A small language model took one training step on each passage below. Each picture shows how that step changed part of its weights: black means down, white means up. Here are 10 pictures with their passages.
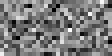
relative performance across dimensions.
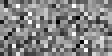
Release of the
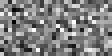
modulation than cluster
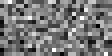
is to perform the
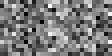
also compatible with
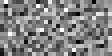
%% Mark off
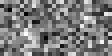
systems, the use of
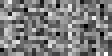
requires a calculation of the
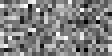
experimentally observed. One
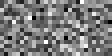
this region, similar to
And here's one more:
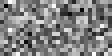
In this section, we
